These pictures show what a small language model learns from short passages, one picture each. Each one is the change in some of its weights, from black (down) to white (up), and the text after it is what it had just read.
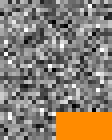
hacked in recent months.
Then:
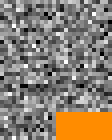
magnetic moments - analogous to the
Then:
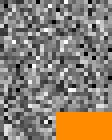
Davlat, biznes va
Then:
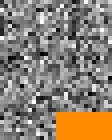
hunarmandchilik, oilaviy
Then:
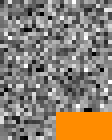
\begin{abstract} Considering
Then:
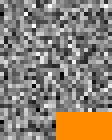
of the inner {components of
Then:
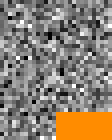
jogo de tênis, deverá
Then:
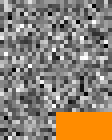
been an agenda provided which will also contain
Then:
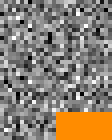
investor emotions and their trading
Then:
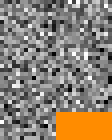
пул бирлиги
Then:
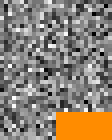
an effective Equation (7).
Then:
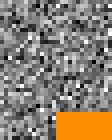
to the negative charge state. The
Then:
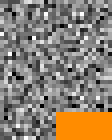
DEVELOPMENT OF
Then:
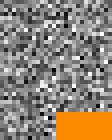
Ramon starch (b) are shown in
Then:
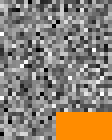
of experience (see section
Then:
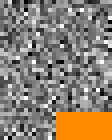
$\beta$ the percentage of Gribov
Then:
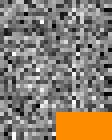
tashkil etilayotgan
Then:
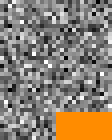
from a humanistic perspective. As
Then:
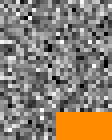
syndrome. Out of 285
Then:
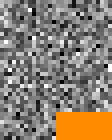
M. Cebeci, "Power
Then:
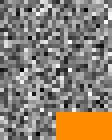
het voorbeeld van
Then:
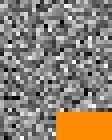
environmental data we will follow ISO
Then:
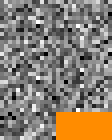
resonator, where $\hat \tau_z
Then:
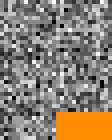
of oscillations of fermionic
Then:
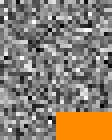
and general acceptability by collecting data that will
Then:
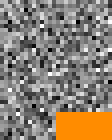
3. I am satisfied with my
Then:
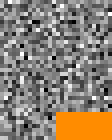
6 of 7 patients. For strictures
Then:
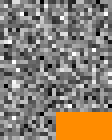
their fathers were drivers; 10
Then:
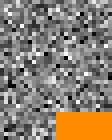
with two independent reviewers, and
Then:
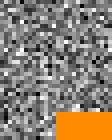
azal-azaldan izlanib
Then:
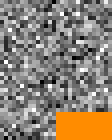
текстах сборника
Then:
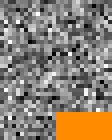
to the model, not safe due to
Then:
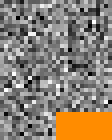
the art of the modern period through the
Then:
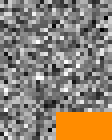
25 years old. Each
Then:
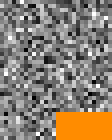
(and not just semiclassical
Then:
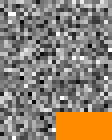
zugegriffen am 17.
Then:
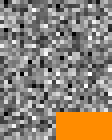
Mazharul Haque⁴
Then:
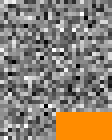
relacionadas con “agricultura”
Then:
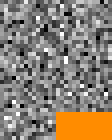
as well as with the more recent results in
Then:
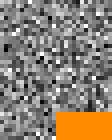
waste. Crucially, a significant
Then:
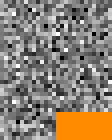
composition of mucus membrane
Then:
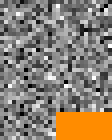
Human, financial, and material
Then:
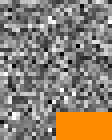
ultimately, more dust -- be
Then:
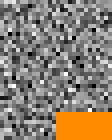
the horizon and flatness problems
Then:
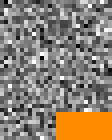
is linked to the previous filled
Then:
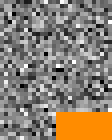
new model where both galaxies move toward
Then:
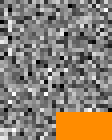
under my/our full senses
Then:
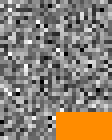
training symbols are used to compute
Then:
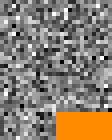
el consumo del antiviral, o
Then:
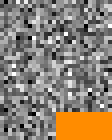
PIP and MCP for index and
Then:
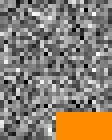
addition, the specimen is not clamped
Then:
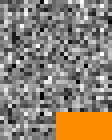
points affect how users
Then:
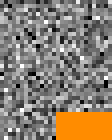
sohaga ajratilayotgan
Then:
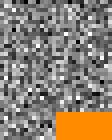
aperto e dor no peito),
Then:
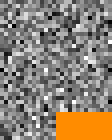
if $a$ has type $A$ then
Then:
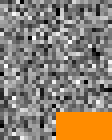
KARDIA-3 trial
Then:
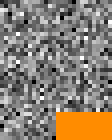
bilan ro'yxatdan
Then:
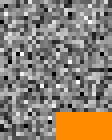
closer with the measurements taken under the
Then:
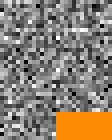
envelope where dust particles are in radiative
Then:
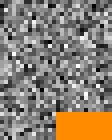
overall job satisfaction, followed
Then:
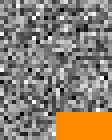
College & Hospital,
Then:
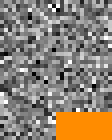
form of the QFI matrix: \be
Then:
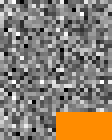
comprise the nation prior to the
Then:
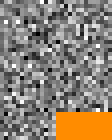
to excited states as a function of temperature when
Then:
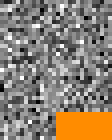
moisture within the fibres can have a significant
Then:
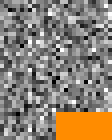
Unda XII – XIX asrlar
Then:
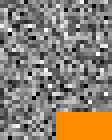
datasets and published
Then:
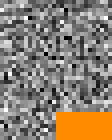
closures, public events banned,
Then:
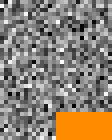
absorption. - The CAI strength
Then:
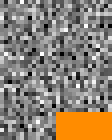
X ray using Yb $L_3$
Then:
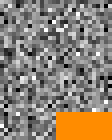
is the assumption behind Eq.
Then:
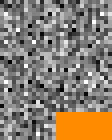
so‘zi va boshqa
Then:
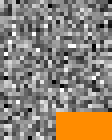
собственного нормального
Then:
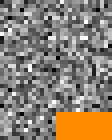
average $e^{\pm}$ beam polarization
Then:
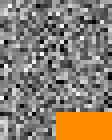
with 0.2% freshly prepared
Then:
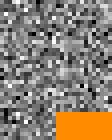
genetic algorithm •
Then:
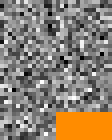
large gap and the eigenfunction
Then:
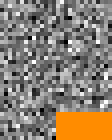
Department of basic science,
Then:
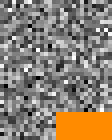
we humans experience and recall
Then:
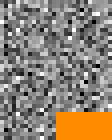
the action (\ref{ext}) coincide
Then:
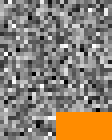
Methods](#) - [PhD
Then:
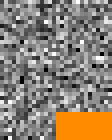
each mode and the system finesse is
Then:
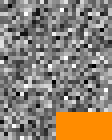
American context. It includes
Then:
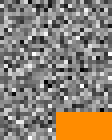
management system (in this case,
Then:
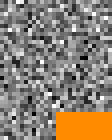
(PLE) experiment was conducted in the
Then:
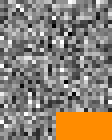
dan kecil. Dana ini
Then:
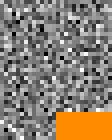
such as the recovery of waste heats to
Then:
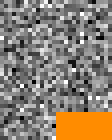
çocuğu belli bir
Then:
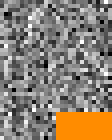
attention map patterns within their
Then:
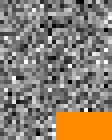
Ценности, которые
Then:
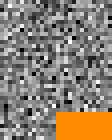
justice and basic rights is
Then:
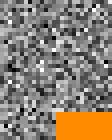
biometric identification method that uses
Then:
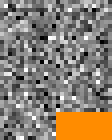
in surgery start time is surgery
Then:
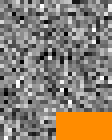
выходит в свет
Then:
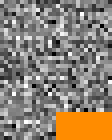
interpreted from the changes in polarization
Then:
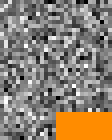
in all three filters. We adopted
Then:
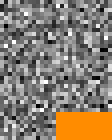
the current BI. The receive
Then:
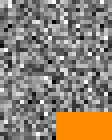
molecules by using a multi-center
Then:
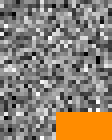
About: FARS Publishers
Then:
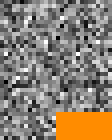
ta‘lim olishlarini
